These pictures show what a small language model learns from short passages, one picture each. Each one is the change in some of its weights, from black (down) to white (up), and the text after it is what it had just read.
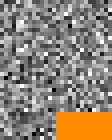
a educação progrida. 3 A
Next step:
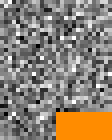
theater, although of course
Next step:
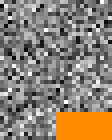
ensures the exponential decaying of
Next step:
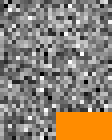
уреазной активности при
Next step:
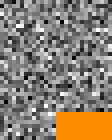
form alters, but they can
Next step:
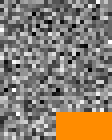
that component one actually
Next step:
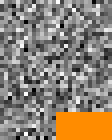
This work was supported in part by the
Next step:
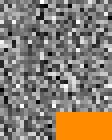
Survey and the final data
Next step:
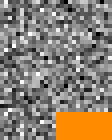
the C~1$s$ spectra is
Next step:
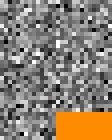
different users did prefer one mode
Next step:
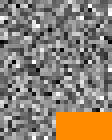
les variables latentes du
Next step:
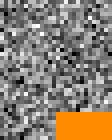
threshold. Spurious
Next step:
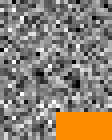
pelaksanaannya adalah
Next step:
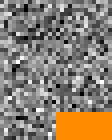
de Shakespeare tem forte
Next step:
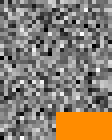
interest rates is necessary to
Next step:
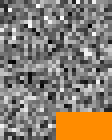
adalah kompor listrik
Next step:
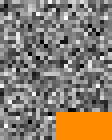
for the repair of pelvic organ
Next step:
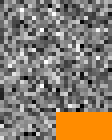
terms, i.e., terms for which
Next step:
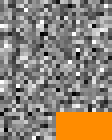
and unethical behavior
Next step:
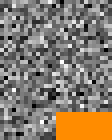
déjà morts dans
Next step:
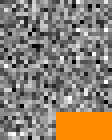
as well as what is commonly
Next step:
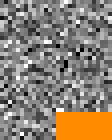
NuSTAR} or {\it
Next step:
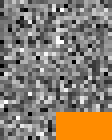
right-invariant vector field
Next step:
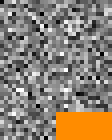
with STEREO-A's
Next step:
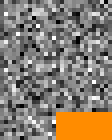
en los que los monasterios y
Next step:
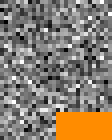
soon after the experiment---but
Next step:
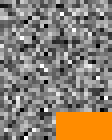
аст, вале ҳеҷ
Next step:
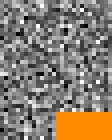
rate coefficients divided
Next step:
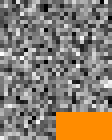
природним чином
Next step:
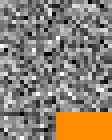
1. Tavola comparativa delle
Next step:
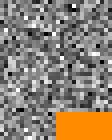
shown in Figure 4 [125].
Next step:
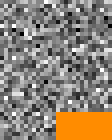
Truth is Wisdom–
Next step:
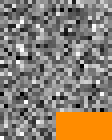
is filtered with a dichroic
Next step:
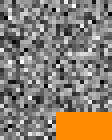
parameters of the coarse grained
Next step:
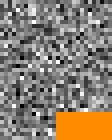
1997). En virtud de la
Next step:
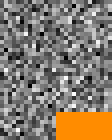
descrever cenários futuros
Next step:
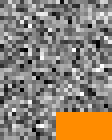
to'g'ri belgilash,
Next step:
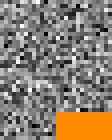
*Auswirkungen einer
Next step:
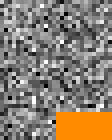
– корхонанинг
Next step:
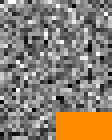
LLs, which could access
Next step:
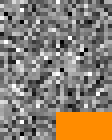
MAE + DSSIM, we
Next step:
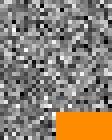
Iqbal Saba and Ehsan
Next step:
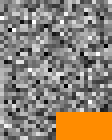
- 2) teng imkoniyatlar
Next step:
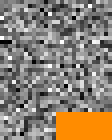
this estimate is much smaller than the
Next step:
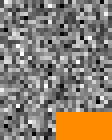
СНиП и другие
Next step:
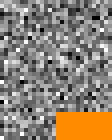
was performed with a total exposure of
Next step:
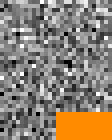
and $\gamma'$ have to be extended
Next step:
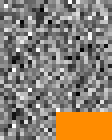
if using \IEEEpubid
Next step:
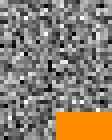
permitem diálogos entre o
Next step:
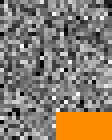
also conjectures for the leading
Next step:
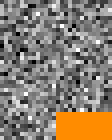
no suelen ser creadas como
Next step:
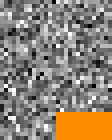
°C. Il progetto
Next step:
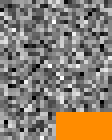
and service, the LLM
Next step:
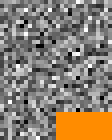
standard model which contains the
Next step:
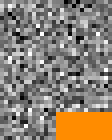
Revisão Narrativa”.
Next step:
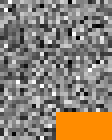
motion of Brownian particles in a
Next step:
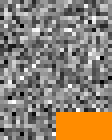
sub-ballistic transport,
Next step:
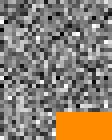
users with feelings of input completion
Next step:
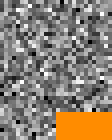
if there is a strong repulsion between
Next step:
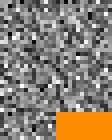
Notice that for one and three
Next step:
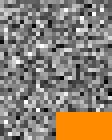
a apenas existir dentro de
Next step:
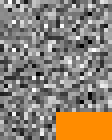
dan pengabaian kedua
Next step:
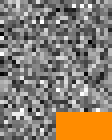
functions spanning over multiple
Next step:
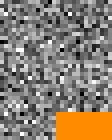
essendo prevista dalla
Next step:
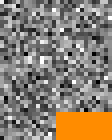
mutxassislarini qayta
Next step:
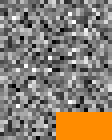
& \vdots & \vdots &
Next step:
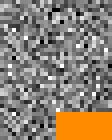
population, with strategy of
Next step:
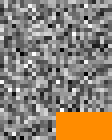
many theoretical works on active
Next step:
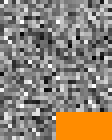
BERT model optimised for
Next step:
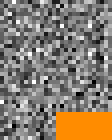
en toegankelijke manier
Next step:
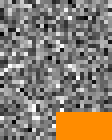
peak temperature response of the
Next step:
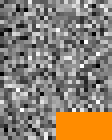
CoPRA | ZeroFold |
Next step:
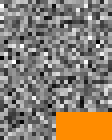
< 9$ that is required by the
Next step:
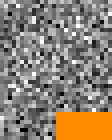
demonstrat prezența la
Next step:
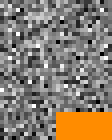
práticas. Considerando a
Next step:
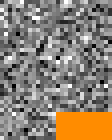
Ti:S lasers, have been the
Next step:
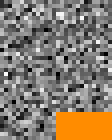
nivel de atención, mediante
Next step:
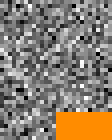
photon rate for all sources of
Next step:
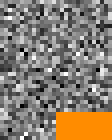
of the candidate LBVs in
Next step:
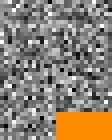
зарур. Экспертиза
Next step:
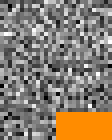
les humains sont des
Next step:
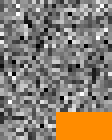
in general. With the full theory of
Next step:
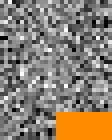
e às operações de tratamento.
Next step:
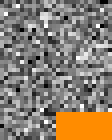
un primer plano dentro del
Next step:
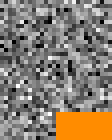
system parameters; Finally, conclusions
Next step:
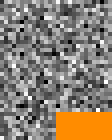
qaratamiz. Birinchi
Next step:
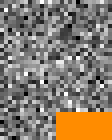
products, and increase the level of
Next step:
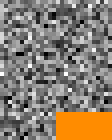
different tracers of the large scale
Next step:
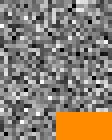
dummy FSM with 4
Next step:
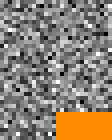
about \emph{when} quantum
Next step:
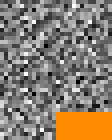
interesse social ou da utilidade
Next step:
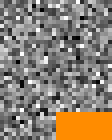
observed state is $\ket{0}$, or
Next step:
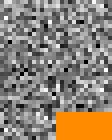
чеклайди холос.
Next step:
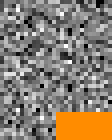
for this case definition of general PFP
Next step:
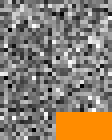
dusty quasar. However, as
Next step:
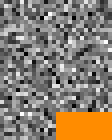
\beta }M_{ta}v_{\beta
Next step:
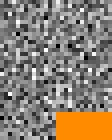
7]. Jinsiy organlarning
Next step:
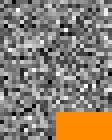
mostrando diferencias
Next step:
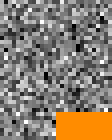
model by reduction. The aim of this
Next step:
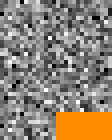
was approximately between 0.01
